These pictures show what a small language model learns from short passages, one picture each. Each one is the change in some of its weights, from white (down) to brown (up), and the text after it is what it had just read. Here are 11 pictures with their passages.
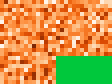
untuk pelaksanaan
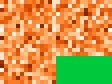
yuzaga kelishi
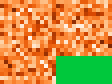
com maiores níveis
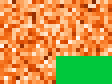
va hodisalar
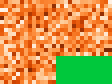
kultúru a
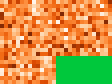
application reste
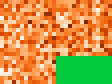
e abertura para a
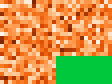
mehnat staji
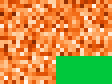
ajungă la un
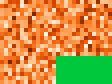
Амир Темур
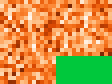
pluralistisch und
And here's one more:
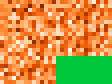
ham bir qopga
